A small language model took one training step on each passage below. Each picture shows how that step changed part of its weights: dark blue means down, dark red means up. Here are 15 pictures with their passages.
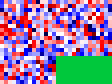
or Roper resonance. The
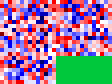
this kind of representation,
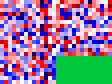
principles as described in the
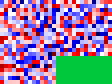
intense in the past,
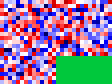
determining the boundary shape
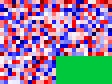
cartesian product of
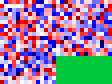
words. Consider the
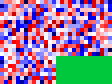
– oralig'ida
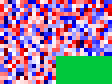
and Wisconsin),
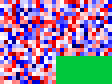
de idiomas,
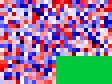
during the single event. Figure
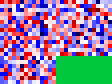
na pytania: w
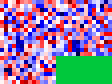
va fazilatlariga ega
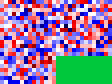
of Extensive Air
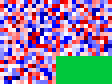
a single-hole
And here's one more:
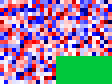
вставшие в
